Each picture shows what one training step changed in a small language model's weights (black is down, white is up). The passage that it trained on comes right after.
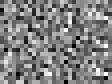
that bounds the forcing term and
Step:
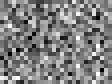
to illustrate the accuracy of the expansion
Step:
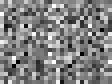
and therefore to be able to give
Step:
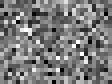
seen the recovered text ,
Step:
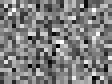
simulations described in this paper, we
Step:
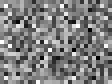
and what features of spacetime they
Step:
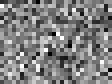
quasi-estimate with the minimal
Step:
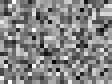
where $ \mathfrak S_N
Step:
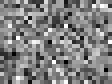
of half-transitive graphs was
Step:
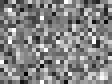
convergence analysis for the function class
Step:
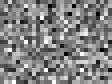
size. The X-ray radiation
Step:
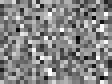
N. Madaiah,
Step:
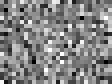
\cdot r} | c,
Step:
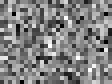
a subspace of $ L_2
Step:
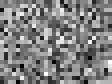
the further structure of a ring
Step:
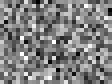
with planar horizon have been obtained for
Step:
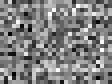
lakes are good examples of natural
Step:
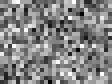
by considering the classical assumption that for
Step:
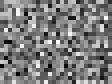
in previous alignment. Thus,
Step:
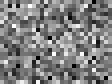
The eigenvalue distributions fit consistently the
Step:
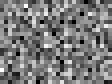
all operators that satisfy a certain sharp
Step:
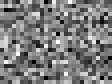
requires knot equivalence, there is
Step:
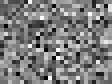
set of $n$ vertices,
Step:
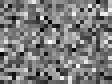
$5$ such components. They
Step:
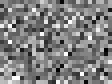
normalization (\ref{a1})
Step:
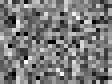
true barycentric stability is to
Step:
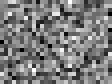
can naturally extend this coloring to
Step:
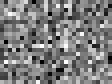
on the mechanical response. While both
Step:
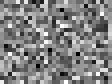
of length $k$, for some
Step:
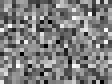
itself is dense in $I$.
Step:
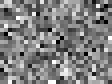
value of the parameter $j$.
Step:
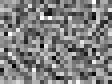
We wish to underline that
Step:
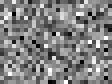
we deduce the existence of a group
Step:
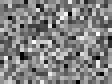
we know that $m$-square
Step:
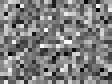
map's inhomogeneous expression on
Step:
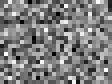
force. Subtracting equation
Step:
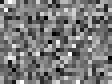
pair decay channels. Additional analyses
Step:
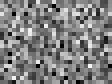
the latter perturbation theory break down at
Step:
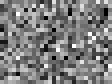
$l'$ of increasing height.
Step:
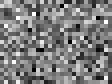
limit of large $N$. As
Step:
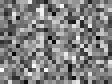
and without loss of generality, there
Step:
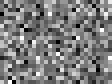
3.5$ represents the existence
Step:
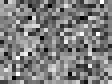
wave front, if it
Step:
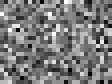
hours being exposed to
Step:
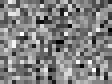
degeneracies between the parameters.
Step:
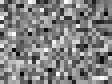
experiment the ambient cosmic
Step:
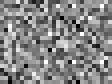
of the short-time exponential growth
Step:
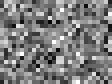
years, efforts have
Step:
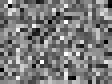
systems. This factor invests
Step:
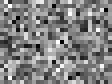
du réseau. La
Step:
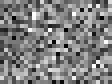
$B$ are finite subsets of
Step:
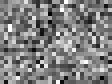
between the highest fidelity model of the
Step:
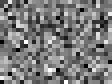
shall investigate $N$ such particles
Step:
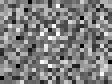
is a test function with support
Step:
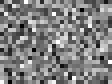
which is 6 for hexagonal
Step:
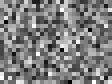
with the quark model prediction,
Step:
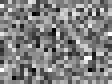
the stored energy function, it
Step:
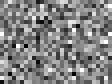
values of $\beta$ with the
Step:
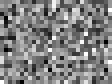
given by \begin{equation}
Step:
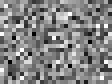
and second phases as well as the
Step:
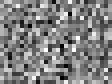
we have \begin{equation*}
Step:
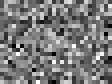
object storage, locally or
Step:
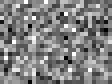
appropri\'e permet
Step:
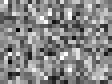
Universiteit Leiden\\
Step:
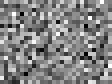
est constant pour tout
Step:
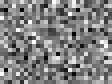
\kappa^2 \psi =
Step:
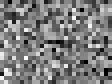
which we will discuss individually in
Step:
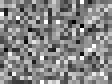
that for every $n \in
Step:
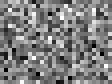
from their relaxed positions is the
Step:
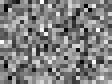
not \alfg, suppose
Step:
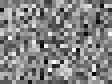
the first column from the second column
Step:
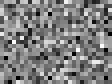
convergence guarantee was provided for a random
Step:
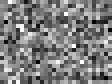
kernels can be more than 10 times
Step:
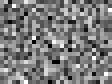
such a minimax estimator is
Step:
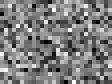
preparation steps as showed in
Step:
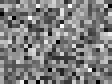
for which Cartesian coordinates would
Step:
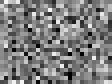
and hence a module is in fact
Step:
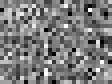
the interplay between entanglement and energy
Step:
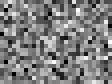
gas mixture of
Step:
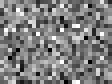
defined in terms of their automorphism groups
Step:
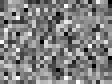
this approach. The values of
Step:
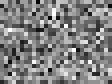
images of the SiN
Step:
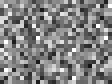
and a PBS we can separate
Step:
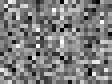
data, a finer discretization provides
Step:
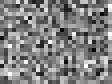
of the Mechanism inside the
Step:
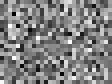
a generalization of this theorem when the
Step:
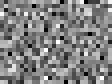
& \quad \quad \quad
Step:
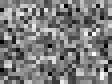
the overall virtual element adaptive
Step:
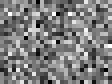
have been treated exactly in large
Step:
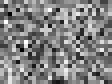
the core \#1 of the
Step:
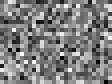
insight into the feasibility and limitations
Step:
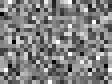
an increasingly e-Research
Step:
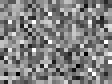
contradict the hypothesis of Theorem
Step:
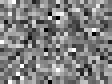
specified otherwise, we always use
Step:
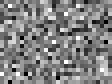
sections. \subsection{The
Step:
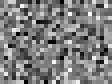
goal is to determine whether the data
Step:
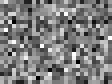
solitons are constructed and carry
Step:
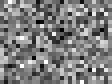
phase shift changes the transmittance of
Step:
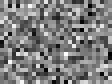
The non-hyperuniform systems
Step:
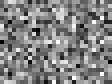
> 1$, there is a
